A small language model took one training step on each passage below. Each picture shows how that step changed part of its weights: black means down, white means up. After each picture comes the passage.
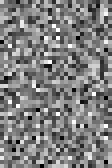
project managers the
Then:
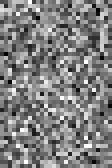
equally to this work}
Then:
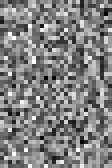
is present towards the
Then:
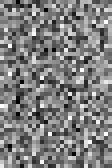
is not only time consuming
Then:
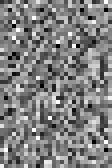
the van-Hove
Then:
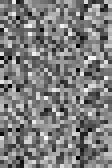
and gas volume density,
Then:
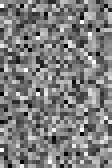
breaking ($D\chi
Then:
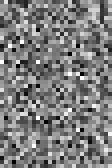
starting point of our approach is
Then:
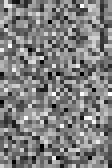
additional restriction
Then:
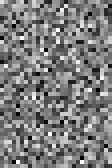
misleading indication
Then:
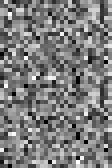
models. The structure of our paper
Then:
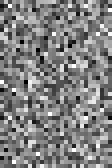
Baugh and G.
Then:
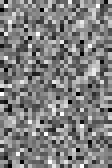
h_{\rm LDA}
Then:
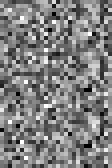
slice $n$ to the
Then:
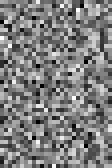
be different. In this case we
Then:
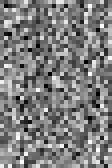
1 \right\rangle$ or
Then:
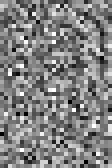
noise power spectra through a noise
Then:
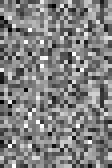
change dramatically.
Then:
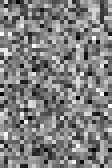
weighted, of all the
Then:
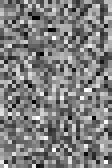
plane, taken with
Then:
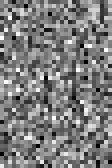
processes ($\tau$). The
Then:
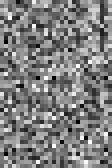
not lead to a sufficiently
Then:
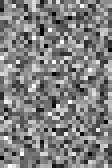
passes unity,
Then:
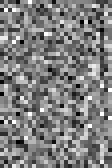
recombination within the
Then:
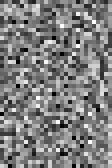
five basic operations,
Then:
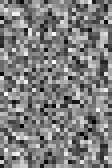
et al. reviewed
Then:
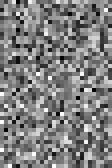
validated by identifying
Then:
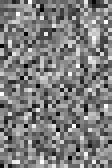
which has been achieved
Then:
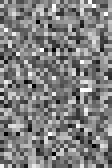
on stellar mass, and
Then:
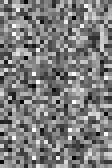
1-4. The quantum
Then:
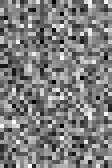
and SDW correlation functions
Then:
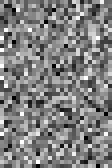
It means that the rays
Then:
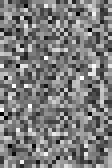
exponential function, which
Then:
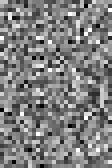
both expressions are the same since
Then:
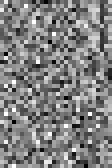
wavelength.\\ In
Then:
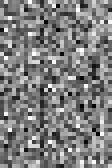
and superconductivity can
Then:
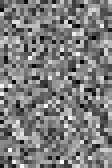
(CS) can reduce
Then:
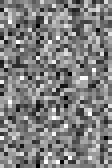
\begin{eqnarray} \tilde
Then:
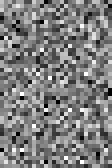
only subleading corrections
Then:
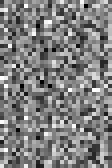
is obtained from the video
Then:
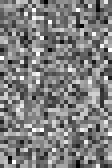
for hydroelastic
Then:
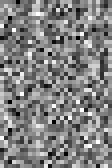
that cosmic variance
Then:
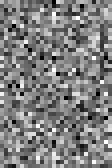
down the KHI
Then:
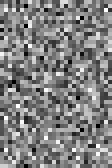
fractured state, or
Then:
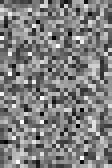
computing algorithms to full
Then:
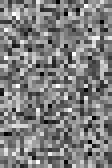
discrete chain with a
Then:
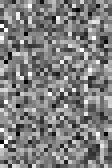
these subprocesses,
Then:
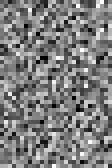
from this integral, we
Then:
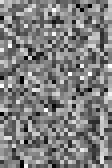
addition, the penalized
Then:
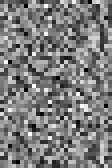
extended states with normalized
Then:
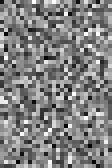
Of course, further
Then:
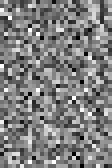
has also been confirmed
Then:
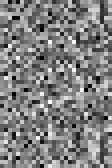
the following analysis since this is well
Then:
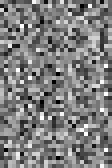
the Curie temperature
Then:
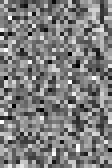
such solutions. We then present
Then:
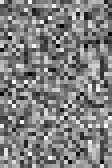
particle-like behavior in
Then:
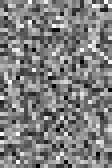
in FDMs subject
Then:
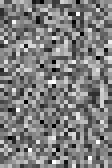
& \nodata &
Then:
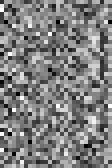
reversible mechanics
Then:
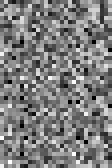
to the presence of one
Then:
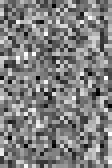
commentary of this work was
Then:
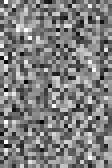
In summary, we
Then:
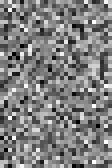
the TOV equations.
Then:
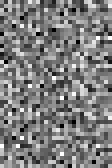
FCQPT point,
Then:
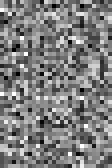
logical operation specification
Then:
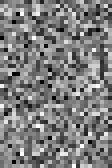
the cavity field operators
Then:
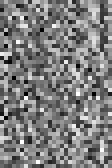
text, we used the
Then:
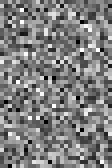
influence of our solution on
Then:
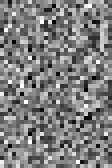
This implies that at the
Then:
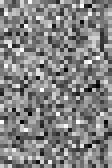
that will create the
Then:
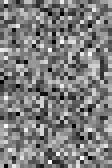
improving the sensing
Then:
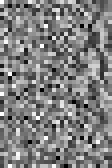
challenge for experimental
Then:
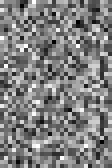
inversely proportional
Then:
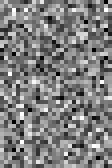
and the K-star
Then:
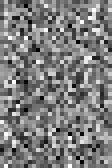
expected to be larger compared
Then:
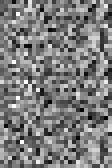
effect of the presumed
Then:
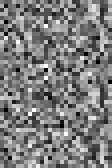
of Cambridge,
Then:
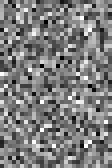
transfer is relatively
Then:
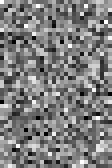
and corresponding eigenvector
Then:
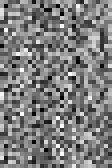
On the basis of the
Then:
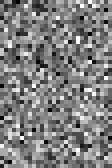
equation, retrieving
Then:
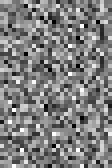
of insensitivity to
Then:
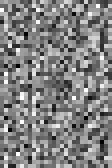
analysis techniques are
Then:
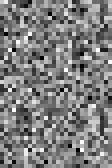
critical factors. First
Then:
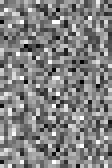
N \ \rightarrow \ \ell
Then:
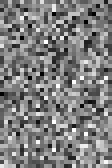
avoid the thread
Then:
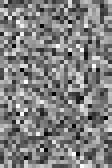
we examine the effect of
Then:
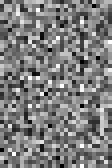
electron bunches with
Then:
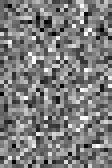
bright ejection is observed
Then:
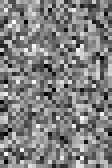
of classical multiple inference
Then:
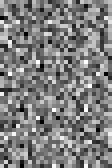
model may also be linked
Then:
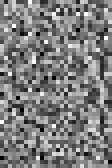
is caliberated using
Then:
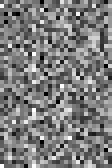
identification inefficiency and
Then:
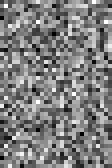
26th International
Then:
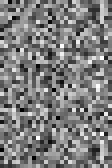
the given graph $G$.
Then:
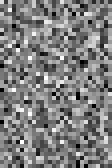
Dirac notation for the
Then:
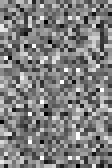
critical fields for $x =
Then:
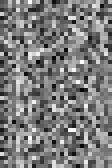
SS1 and SS2
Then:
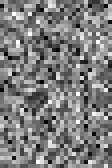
the apexes of the
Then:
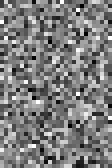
in wastewater:
